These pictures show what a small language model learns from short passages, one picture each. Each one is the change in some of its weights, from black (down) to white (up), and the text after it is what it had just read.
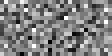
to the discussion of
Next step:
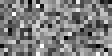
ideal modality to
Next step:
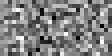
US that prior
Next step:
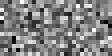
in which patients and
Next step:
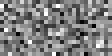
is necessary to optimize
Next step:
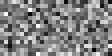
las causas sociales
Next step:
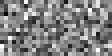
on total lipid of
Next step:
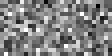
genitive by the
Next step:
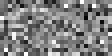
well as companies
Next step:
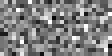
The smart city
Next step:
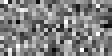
while working on
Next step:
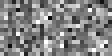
tillarni bilish
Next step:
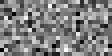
Supplement of
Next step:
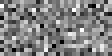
here is from
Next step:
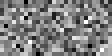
informação nele
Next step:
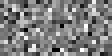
fertility and
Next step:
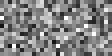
by examining the impact
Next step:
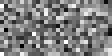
is constructed as
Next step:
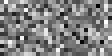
to test the survey
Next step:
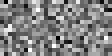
yang mirip
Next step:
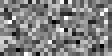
the recently developed
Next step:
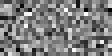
desarrollo de
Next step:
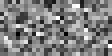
sensor networks,
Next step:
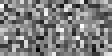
is a recent
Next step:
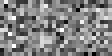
mean \pm standard
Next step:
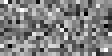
while limiting its
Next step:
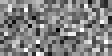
trade between New
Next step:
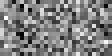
has highlighted
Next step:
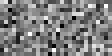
34 significant differences
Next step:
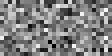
technique, the new
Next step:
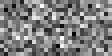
hematinics and
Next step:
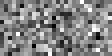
of 15 students were
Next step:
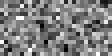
properly taken care
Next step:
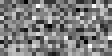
Environmental Research and
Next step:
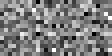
was 55 years,
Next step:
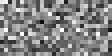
data quality and also their
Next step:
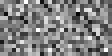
out similar initiatives because
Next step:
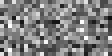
Oil Mill
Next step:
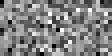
measured according to the
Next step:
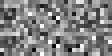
in just about
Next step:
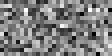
bark extract
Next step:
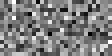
does not undergo
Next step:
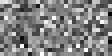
that molecular
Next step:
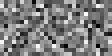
de práticas
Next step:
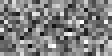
and resource management
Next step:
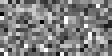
people regarding the level
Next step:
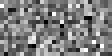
pairs and
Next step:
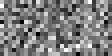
a discussion of the
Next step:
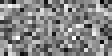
rivojlanishi ortidan
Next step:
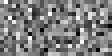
of their authors
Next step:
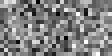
and mouse
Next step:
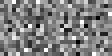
en obtener
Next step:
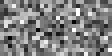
cent of India's
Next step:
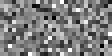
some hope that the
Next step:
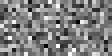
a stable native
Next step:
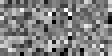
current Annex
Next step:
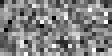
measured factors,
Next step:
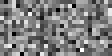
eau courante
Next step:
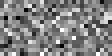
Blue dots
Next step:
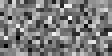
del modelo de
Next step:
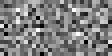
der Böden
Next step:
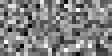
process. The results of
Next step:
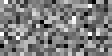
there is no conflict
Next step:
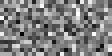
with a broad range
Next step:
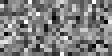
Objetivos O
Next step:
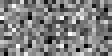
dan keluhan
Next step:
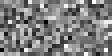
back into the
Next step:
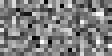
imperativo en
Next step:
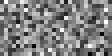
to the increased risk of
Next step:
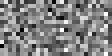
по мнению
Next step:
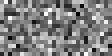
the results presented in this
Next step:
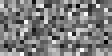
de vários
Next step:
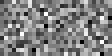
None Not
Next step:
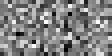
that public transport using
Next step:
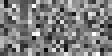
and ocean
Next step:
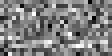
Presence of
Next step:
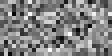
random increase of
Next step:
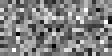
involved in that
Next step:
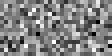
on assets,
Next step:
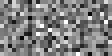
termal ishlov
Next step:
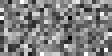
in regulating the different
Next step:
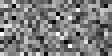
case with a tail
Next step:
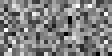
and Health Sciences
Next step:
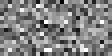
are included in
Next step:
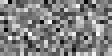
their users, with
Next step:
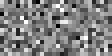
clearly better
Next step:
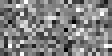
time was 16 years.
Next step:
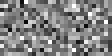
interest margin,
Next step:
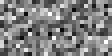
group discussion.
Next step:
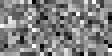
Autres* 10
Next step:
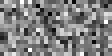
glucose utilization
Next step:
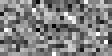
was found to be higher
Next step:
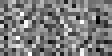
yer alan ve
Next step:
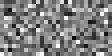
the masters.
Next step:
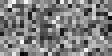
varianza nei
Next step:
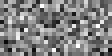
unused; and
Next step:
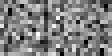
contribuyan a
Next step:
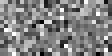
adopted for the
